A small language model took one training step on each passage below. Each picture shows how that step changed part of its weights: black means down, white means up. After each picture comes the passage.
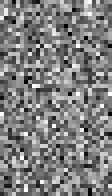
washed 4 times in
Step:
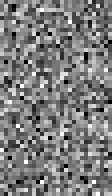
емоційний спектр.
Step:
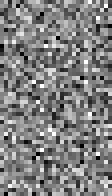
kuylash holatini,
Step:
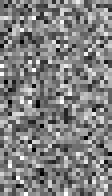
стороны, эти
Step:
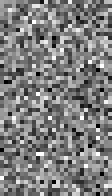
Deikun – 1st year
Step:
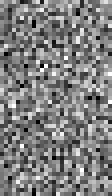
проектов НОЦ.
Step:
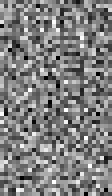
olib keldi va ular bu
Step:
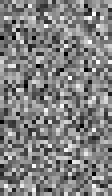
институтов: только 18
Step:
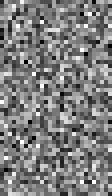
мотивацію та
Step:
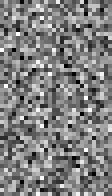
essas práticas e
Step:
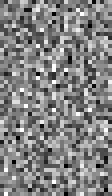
berishi, algoritmik
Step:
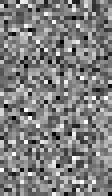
من نسخة
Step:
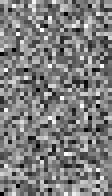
todos os artigos,
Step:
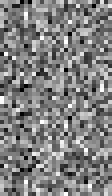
падение составило
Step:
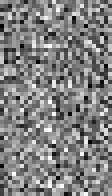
video, audio
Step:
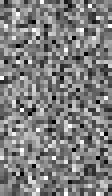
planificación, sino en
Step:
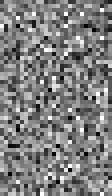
ont une bonne perception
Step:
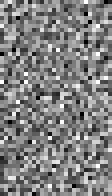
Genebra: World
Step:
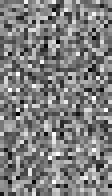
termo é usado aqui no
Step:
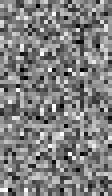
atrair finanças,
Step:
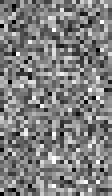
o interesse dos discentes e
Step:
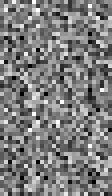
grupo este grupo de
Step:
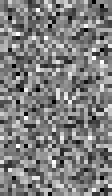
completas de Sigmund
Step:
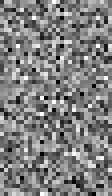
qolaveradi. Bunday
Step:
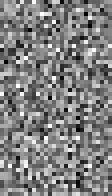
modeling to promote social
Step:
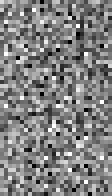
van hun belangen en van die
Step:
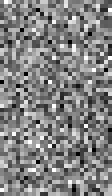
a señales que se desean
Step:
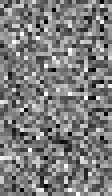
3. *Червона
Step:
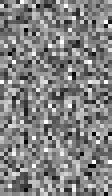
با کابل
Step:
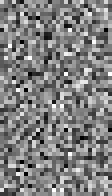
aplicações. Neste
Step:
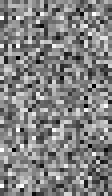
vista do cliente,
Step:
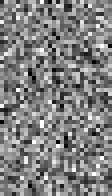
reacciones de apoyo o
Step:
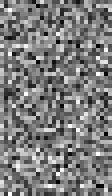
iqtisodiyotni rivojlantirishdagi
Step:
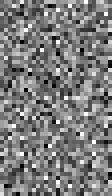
визнати доцільність
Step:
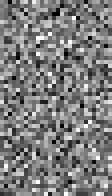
armas, corrupción,
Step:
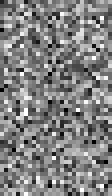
dat afkomstig is uit
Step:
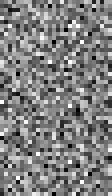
o'tish joizki,
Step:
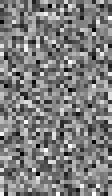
o'zining munosib
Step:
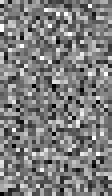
savodxonlik; ishlab
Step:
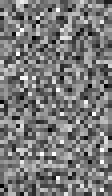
dessa visão crítica e
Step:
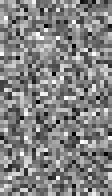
Hoy, es esencial
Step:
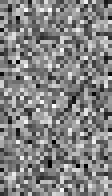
Zero xalqaro
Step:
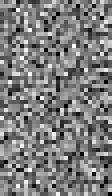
le politiche esistenti per
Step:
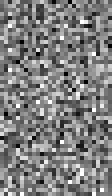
satranç oyunu
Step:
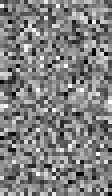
egy bizonyosat
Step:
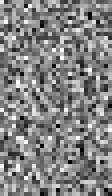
Y por otro lado, en la
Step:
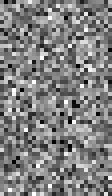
та обґрунтовано
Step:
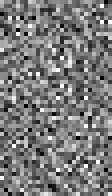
contínua e linear,
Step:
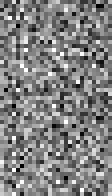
importancia de prevenir la
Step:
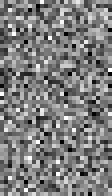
kommunikativ [3: 18].
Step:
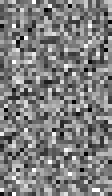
extracción de compuestos
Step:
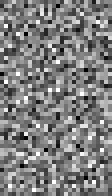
possibilidade de assistir a
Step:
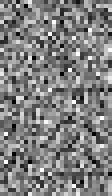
este proyecto son el
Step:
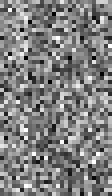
einziger Mensch die
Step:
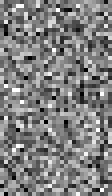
metodológicos incluindo
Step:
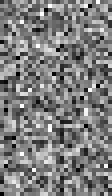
pays », Revue
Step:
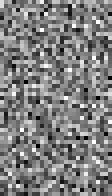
kabi boshqa omillar
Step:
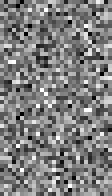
юрт тақдири
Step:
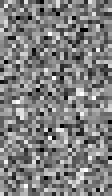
with the phenomenon of
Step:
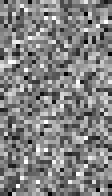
Golovina and others;
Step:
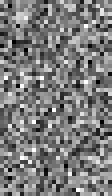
ruisseaux de
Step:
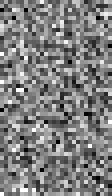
poder transmitir seus
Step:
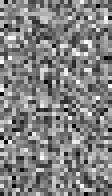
Jarayon juda tez
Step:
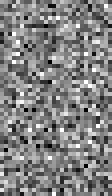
nos Anos Iniciais.
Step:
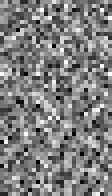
Lecturer, Department
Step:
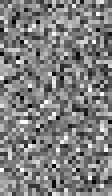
cultura, teste de
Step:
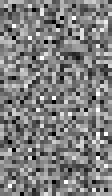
kod kullanım
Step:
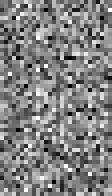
(con tamaño de
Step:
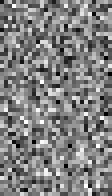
Disisi lain saat
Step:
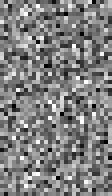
bu ayanchli hol?”
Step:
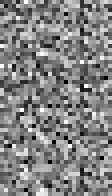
गया जो
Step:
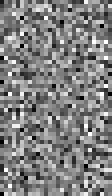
FACULTAD DE
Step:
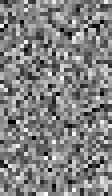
Studies, Vol.3
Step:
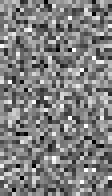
міркували на
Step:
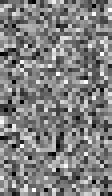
e remota) visa propor
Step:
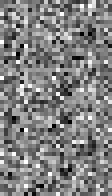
crisis hídrica que
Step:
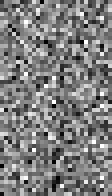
a la vall de Sant
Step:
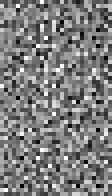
bo'lib hisoblanadi,
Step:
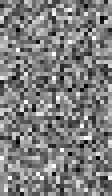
a szavazatok
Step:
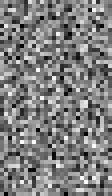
que recepciona uma gama de
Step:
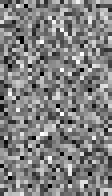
experimental. **Revista
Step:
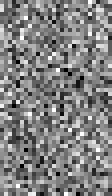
el, amely őt
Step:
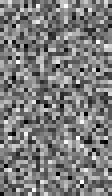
завдань музичної
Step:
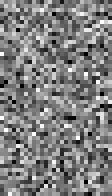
a Scuola presso la
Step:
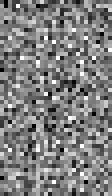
jarayonida o'qituvchining
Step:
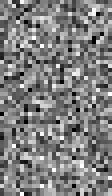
țării importatoare
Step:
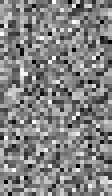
Vorderseite, -
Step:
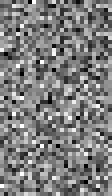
costo de producción,
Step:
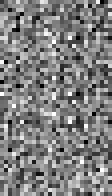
by water bugs
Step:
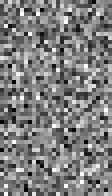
социологические опросы
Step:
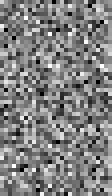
ҳимоя қилиш
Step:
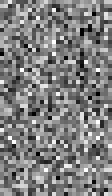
ingin memberitakan
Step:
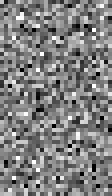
she'riyat, lirik
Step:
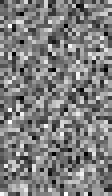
Antarsiklus Pada
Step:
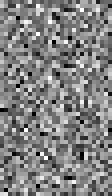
programul partidului,
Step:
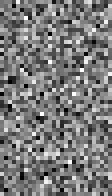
zambili yordamida
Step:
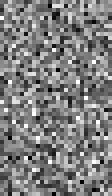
of preschool educational
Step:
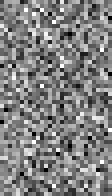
logran observar 8
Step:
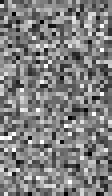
tugatib, o‘zim
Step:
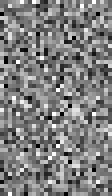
qo'llashning muhim
